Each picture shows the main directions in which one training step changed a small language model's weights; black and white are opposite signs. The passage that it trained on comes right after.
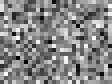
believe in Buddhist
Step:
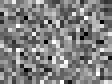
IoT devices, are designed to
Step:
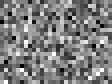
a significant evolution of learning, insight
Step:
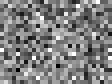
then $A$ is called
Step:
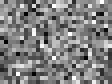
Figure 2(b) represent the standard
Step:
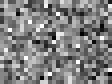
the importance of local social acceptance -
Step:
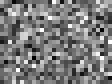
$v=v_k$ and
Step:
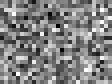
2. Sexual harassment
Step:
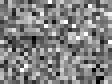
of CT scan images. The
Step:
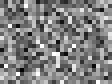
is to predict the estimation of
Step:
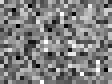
ML estimator | 1.00 |
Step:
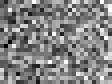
takes one hour on average.
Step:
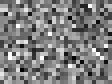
more often seen as a threat to
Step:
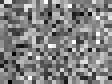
(k\wedge\ell - i
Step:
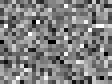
I_{sc} from its initial value
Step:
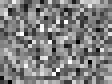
bounded periodic function for each $N$.
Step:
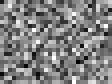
a recent implementation of the standard
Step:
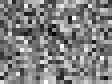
the rule \begin{equation}
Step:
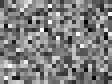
patient 5 patients Comparative outcomes
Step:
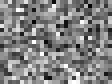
ternary systems formed by water and
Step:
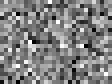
likelihood for the mean,
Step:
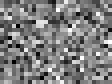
in their famous `19
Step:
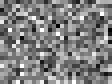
research, up to and including research
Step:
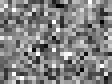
dont les objets sont les
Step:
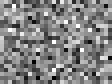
studied, explain 72.9%
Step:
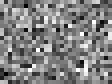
story "Moon covered by
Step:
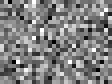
– Field doesn't know
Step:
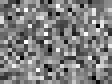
rural location result at same height)
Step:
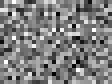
for increase of cybercrime in
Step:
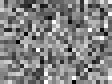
Let $\tilde \Gamma$ be the
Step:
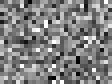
specifically for sepsis detection.
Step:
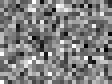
\dots, x_m)$ applying
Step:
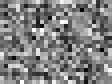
enjoy the delights of
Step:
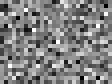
this study because these performance measurement indicators
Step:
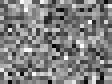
non-trivial Weyl group element.
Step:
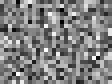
Moderate teacher PCK High
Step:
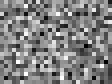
by proving the second inequality
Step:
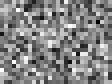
,j\in \mathbb
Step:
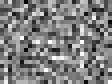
process of land reclamation, it
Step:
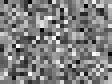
by edge length, to balance the
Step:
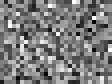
courses within 2nd or 3rd
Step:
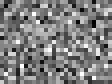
(1988) Perceived stress in
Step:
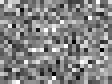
\author{Anna Russo
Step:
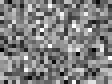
show below that the structure of its spectrum
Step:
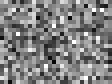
to fight the pandemic. The
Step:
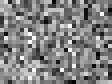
S. Salamon,
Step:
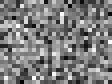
mutation operator in the genetic
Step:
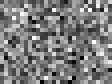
the optimization problem is resolved with increasing
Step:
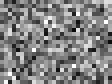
can offset the negative impacts on
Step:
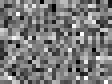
a $\mathbb{C}-$vector
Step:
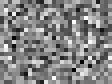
free, $C_i$
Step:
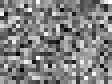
inequality for for representations in ${\rm
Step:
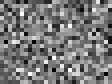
citizen insecurity,
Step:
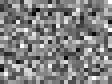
integer. Assume that for some
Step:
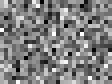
Monitoring cultural heritage sites
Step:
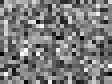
or the functional equations since in the paper
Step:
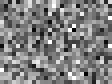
the analysis results imported into
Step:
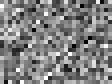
Y, Jiang YQ,
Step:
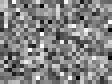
From \reff{homo},
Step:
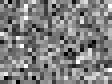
mode of transportation has grown
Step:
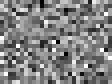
H(a)\) for each
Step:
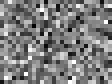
enhance the stability with privacy
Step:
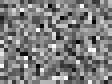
called Lagrangian if $F^*\omega =
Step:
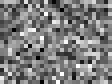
languages, automata theory.
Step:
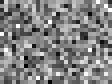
\caption{The jump
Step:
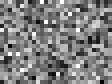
or erroneous diagnosis causes
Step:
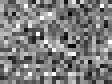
Energy Union. The objectives
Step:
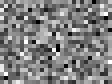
demonstrated that improved combination of light yield and
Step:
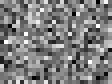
exists for more than 40 years
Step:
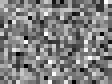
administration, formal analysis,
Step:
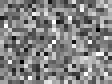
\cite{C} determined the characteristic
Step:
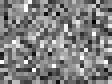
cold molding process by
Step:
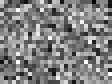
to first order. This still does not
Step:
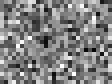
isolation agar medium in
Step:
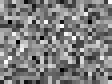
$\ell$-cycle systems of size greater
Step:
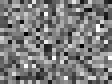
$T$. These choices are independent and
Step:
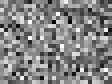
the following result illustrates.
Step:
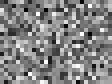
by varying the constitute phase ratio,
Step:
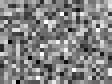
percentage error (APE) and
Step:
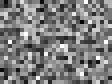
each path $P_i$ onto
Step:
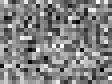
Voronoi distributions obtained from the
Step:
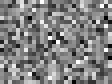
consists of melting a
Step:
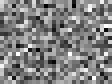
follows. In Section 2 we present basic
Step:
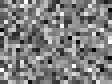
structure of the restless bandit formulation
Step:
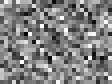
by $\tau_r$, and this
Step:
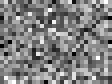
difference was 400%. Among
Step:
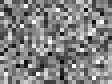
tailors its services by following the
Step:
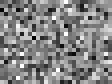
Masson's Trichrome
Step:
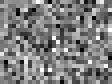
crude oil Bonny light
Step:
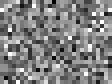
CAGAYAN STATE
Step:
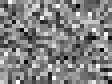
fund. Statement of ethical
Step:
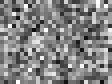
More than one option is marked.
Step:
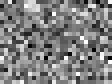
\quad \Q_n=
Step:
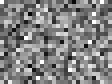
(\ref{algcurve}) is
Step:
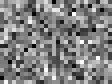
in \cite[p.\
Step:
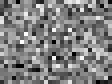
renewal" and "urban
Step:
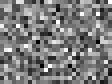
of a line or hyperplane. Then
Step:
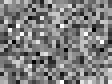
are of practical interest, but the method
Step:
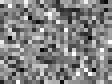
human beings. It highlights,
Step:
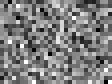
tropically generic, \item any
